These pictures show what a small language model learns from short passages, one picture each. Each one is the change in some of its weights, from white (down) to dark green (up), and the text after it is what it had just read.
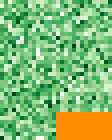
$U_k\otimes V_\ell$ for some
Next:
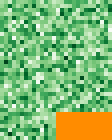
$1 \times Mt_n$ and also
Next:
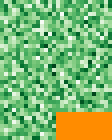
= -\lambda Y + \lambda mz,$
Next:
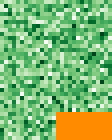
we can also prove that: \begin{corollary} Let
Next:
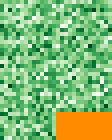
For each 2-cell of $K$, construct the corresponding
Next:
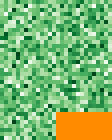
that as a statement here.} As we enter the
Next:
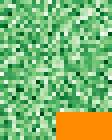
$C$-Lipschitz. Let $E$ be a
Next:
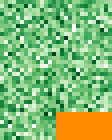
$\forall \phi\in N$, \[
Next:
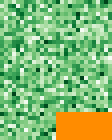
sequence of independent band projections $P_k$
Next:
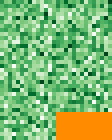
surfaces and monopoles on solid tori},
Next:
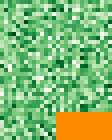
function that is not identically zero. Furthermore, we assume
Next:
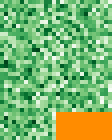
note the following straightforward result, whose proof we
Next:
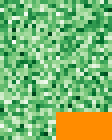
\label{span8} For all $a
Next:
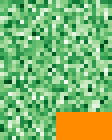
with intervals $[v,u]$ such that
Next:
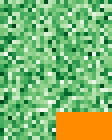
\to \infty} \frac{P(|\sum
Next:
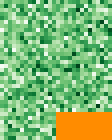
given in \cite[Section 4]{qu} to make
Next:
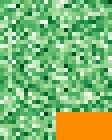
have $d_2=1$, hence this is a
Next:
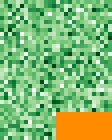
\eqref{eq1.6}, that is
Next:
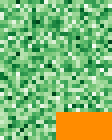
we found evidence that \begin{align*}
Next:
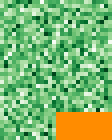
and $\mu'$ be respectively the unique $K$-right
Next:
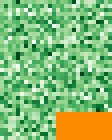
under, and avail oneself of a
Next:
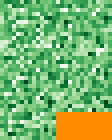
group}, Tensor and Vector
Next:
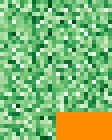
similar estimate for singular component of the error in
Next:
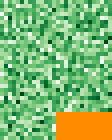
important role in proving that the joint
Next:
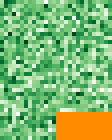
conditional expectation $ \varphi:\cA\longrightarrow
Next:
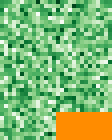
interest. As an example, consider Hénon's
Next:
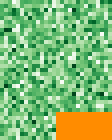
old forms}. We do not know how to obtain similar
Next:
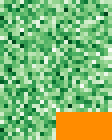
\begin{lem} \label{Lipschitz lemma}
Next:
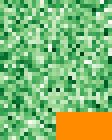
the left Haar measure on $S$. We can
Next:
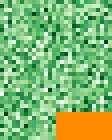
the non-intrusive (sampling)
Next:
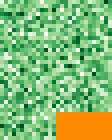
changing fractal in $(t_0,
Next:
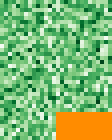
with $\tau$ in $\H =\left \{ z =
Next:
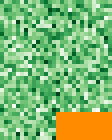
Helmholtz equation; the situation for
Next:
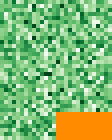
+ \varepsilon^{n-1} + \Delta t
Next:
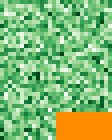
a two-level scheme with second-order and
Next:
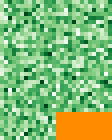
denoted by $X^{(j)} \subset X$. The
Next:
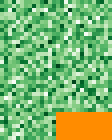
pour n>0 (série alternante
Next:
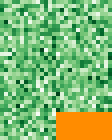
either must be 4-cycles ( unit
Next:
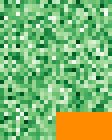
In this section, we present a few examples of the
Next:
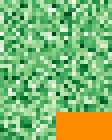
4. Finally, in Section 5, we study the
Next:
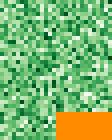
field $F=\mathbb{Z}_{r}$ and the
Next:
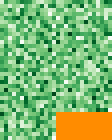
with any $g$-adic representation of $n$
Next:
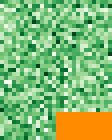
centre O; 5. construct the square
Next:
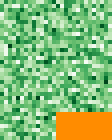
algebraic group defined over an algebraically closed field $k$.
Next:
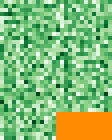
supergroups. \begin{remark}
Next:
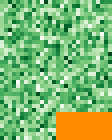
q}) \Big]. \end{equation} Here
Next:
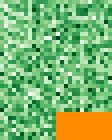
all the components have codimension 2, there are no
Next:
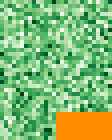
edge values are computed using a high-order
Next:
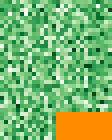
Square Lemma (\cite{ImriKlav},
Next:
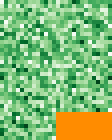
of Mathematics, University of Vienna,
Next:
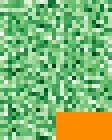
sequential random packing of integral translate of
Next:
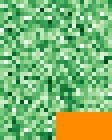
images $(X, k_1)$ on ${\mathbb
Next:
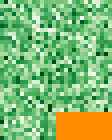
Lie superalgebra of type A-G its natural
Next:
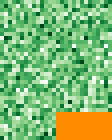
$\{a(n)\}$ is defined by recursion
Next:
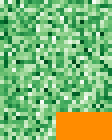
then $\bP$ is an $(r \times
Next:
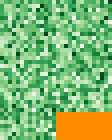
$[L]$\\ Max nonlinear iteration &
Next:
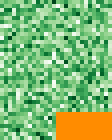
two degrees of freedom. Zapiski
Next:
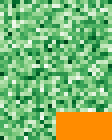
each $i$, it follows that $\left\{e,
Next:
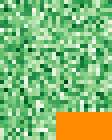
$\clG_n$ the space of real-valued
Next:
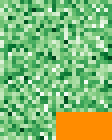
not be treated by the method given in
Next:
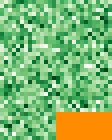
of the whole space $L^1$, there are
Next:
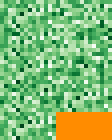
c c c c} & France &
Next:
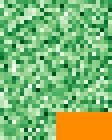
$h$ defined in (\ref{hex}), and
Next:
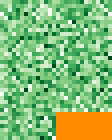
extended to a closed geodesic in $M_\ZZ$, of
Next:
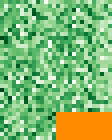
\prooftheo{Th0} Using the classical approach when
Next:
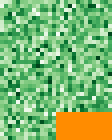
well. It follows that $\lambda$ is an ending
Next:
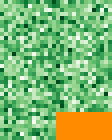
(as is so often the case with AI-based
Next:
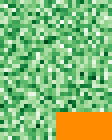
monic irreducible polynomials in $k[x]$ and
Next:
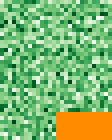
the following: \begin{lem}\label{pi
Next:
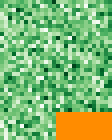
original infinite-dimensional system. We will later refer to these
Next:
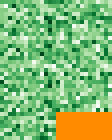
absolute minimizers of the volume and the
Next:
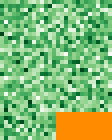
it moves as another diffusion process on $\pp
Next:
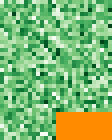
get \bea \nn D^\alpha D^\alpha
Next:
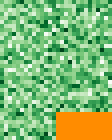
of the trace variable is obtained. After the
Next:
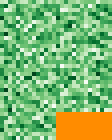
\hfill $\square$\\ \newpage
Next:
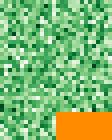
results}\setcounter{equation}{0} Throughout
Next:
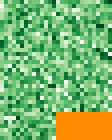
be made up of a countable number of
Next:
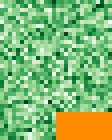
for each $t\in(0,T]$, the
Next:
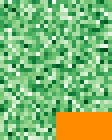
Pour tout $(x,t) \in
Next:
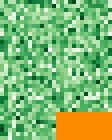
sur ces r{\'e}seaux
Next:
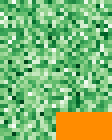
sections of a vector bundle $E$ over $\widetilde
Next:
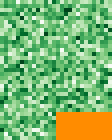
Poncelet porism, Corollary
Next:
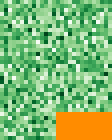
\blt[limitations] The main
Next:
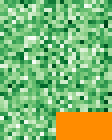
is $1$. In this case, the stable objects
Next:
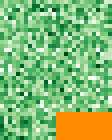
shown that this presentation is geometric, i.e.
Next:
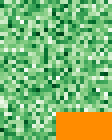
preliminaries, we can pass to the
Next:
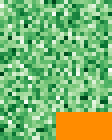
be a sparse polynomial of arbitrary large degree, satisfying
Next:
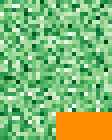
Here, the wavelets appear as the columns
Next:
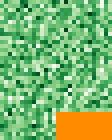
Euler method and the midpoint rule.
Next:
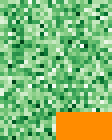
Hilbert space $H$ as a direct sum of some Hilbert
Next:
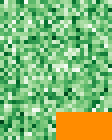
current estimate $\pmb{\Tilde{\beta}}$,
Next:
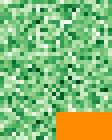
0,\kappa ^{\prime }(s)\cosh
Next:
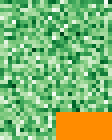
(4). Then the operator's bunch
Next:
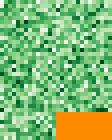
In addition, the deformation theory of the nilpotent algebras
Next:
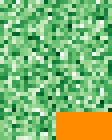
r\leq R, \] for all indices
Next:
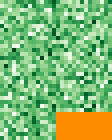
for all $v$ and $j$. To see
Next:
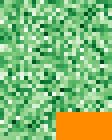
such as $\Fhat$---compare the upper bound
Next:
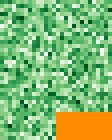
edges to the number of closed edges in an FK
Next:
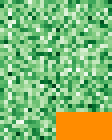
by any element of the full cascade product yields
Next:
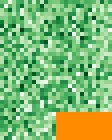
\end{equation} In particular, we need to prove
